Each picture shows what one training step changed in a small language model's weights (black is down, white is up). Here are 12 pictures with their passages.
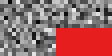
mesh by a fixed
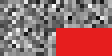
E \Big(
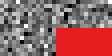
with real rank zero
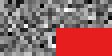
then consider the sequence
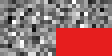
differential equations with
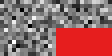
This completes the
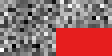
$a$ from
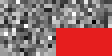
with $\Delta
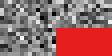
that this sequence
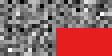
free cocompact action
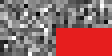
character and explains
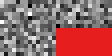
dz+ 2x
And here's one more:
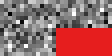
travels to
